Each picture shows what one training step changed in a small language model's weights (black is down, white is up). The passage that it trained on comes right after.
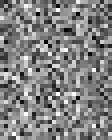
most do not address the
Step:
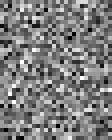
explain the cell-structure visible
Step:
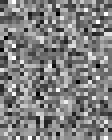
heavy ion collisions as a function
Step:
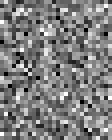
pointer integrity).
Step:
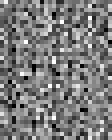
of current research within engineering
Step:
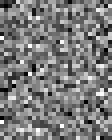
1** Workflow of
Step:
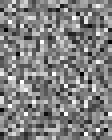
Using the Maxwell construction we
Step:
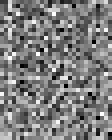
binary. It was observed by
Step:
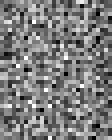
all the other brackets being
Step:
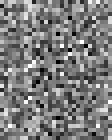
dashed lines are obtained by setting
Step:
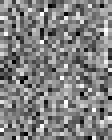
like multimedia,
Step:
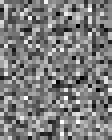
expected in models of interacting dark
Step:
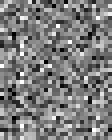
Monte Carlo methods %Codes
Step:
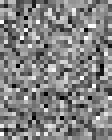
related to the excitonic dipole
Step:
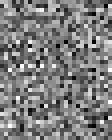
by X-ray line
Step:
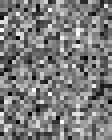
daily life known in common
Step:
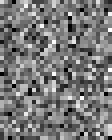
spectral analysis on the GSO
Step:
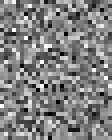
\permil$. If
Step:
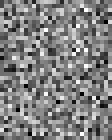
conventional choice for the purpose of
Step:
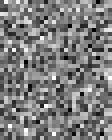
vanilla DANF and
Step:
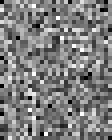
$\zeta$ in the local
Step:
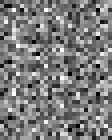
Mohd Zamri
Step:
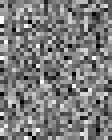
reconstruct the input from the
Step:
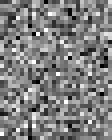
$\overline{\X}$ may
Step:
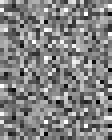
for infinitely permeable
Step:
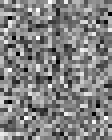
is written in the form
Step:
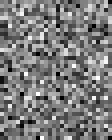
each ML model is shown
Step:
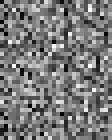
above evolution conserves the
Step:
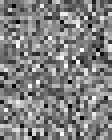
to the spatially resolved data
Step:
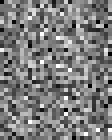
different values of the parameter
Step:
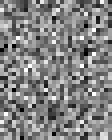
are enlarged. For
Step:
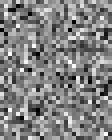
$m+1$ matrices
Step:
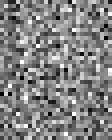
degradation in performance with
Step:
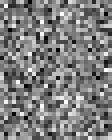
a superconducting circuit architecture suitable for
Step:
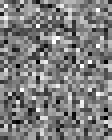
sample with floating
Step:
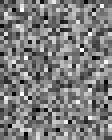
of the propensity scores and
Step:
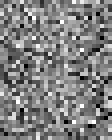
to handle the PDO
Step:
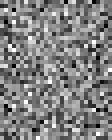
frequencies have been observed and analyzed
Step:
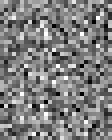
Hamiltonian matrix for the first group
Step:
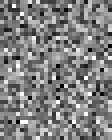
find a PoI vertex that
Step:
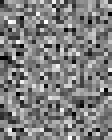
interface. The major focus is
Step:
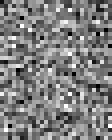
al.}, Science {\bf
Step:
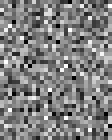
of uncertainty ($u \leq
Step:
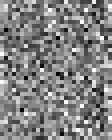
density functional theory, to provide
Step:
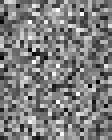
the spectrum of the resulting Dirac
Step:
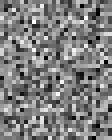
all the calculations. The comparison
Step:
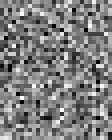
audio. The loss function
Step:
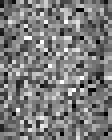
aim to optimize the number
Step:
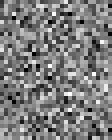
the north--south
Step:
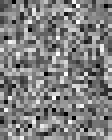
close to 100\% for two
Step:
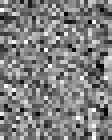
are known to show exponential and
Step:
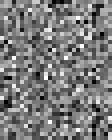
direction of unperturbed vortex
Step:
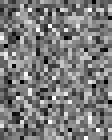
issues and more realistic channel
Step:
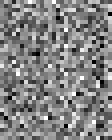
to use is simply $\delta
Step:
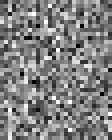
for the $2\leq
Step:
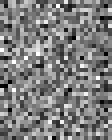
scattering between protoplanets leads
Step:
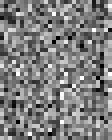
to fit in more qubits
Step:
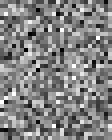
wind variability among the evolved
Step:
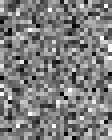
Pearson distance metric
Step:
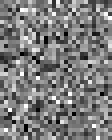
that $V(\Phi)
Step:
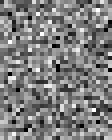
is gauge-dependent. In
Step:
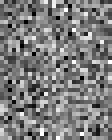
from the joint research program
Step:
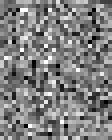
fact that a description in terms
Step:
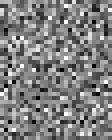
were repeated over a range of
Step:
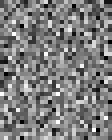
estimators. They do not
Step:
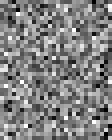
and guiding of more than
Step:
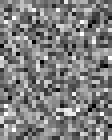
compute the matrix element (as
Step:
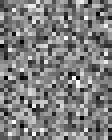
the same picture both the experimental
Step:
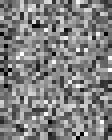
the precision needed for this
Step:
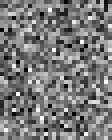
DEM peaks around log T
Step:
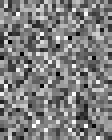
code: the output atomic datasets
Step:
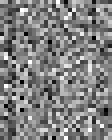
so that comprehensive and accurate risk
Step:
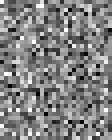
on a mutual
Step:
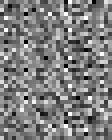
\fi \makeatletter
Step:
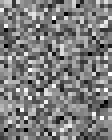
further compounded by the fact
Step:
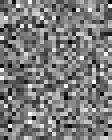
fee revenue is
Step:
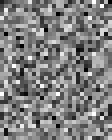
fields. The Rb vapor
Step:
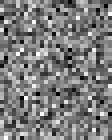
other galaxies. However, it
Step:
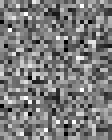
the actual order descriptor
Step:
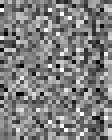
workflows to become even
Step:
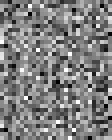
of single small field models of
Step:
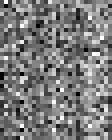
i \theta/2)
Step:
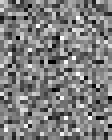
expanded in unit of
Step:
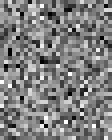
into the semiconducting
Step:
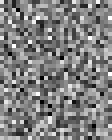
by investigating the light propagation
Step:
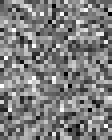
M^3$ be the
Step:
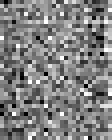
contribution to this peak due to
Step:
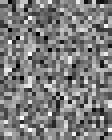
Consider a classical integrable
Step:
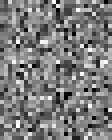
distance between two particles is at
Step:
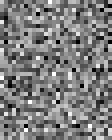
\fa will simply instruct
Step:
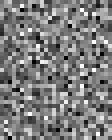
as ICON. In
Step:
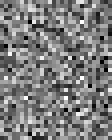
the new vertices of the
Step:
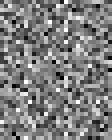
sampling is over space only.
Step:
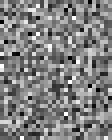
remaining clauses of
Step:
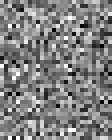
deleted a not found
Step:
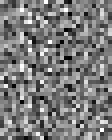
Foundation for Basic Research
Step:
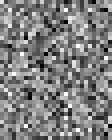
of non-integrable
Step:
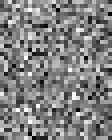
the contact is related to the
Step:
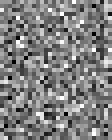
to rigorously evaluate
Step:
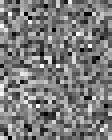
effective field theory ($\chi
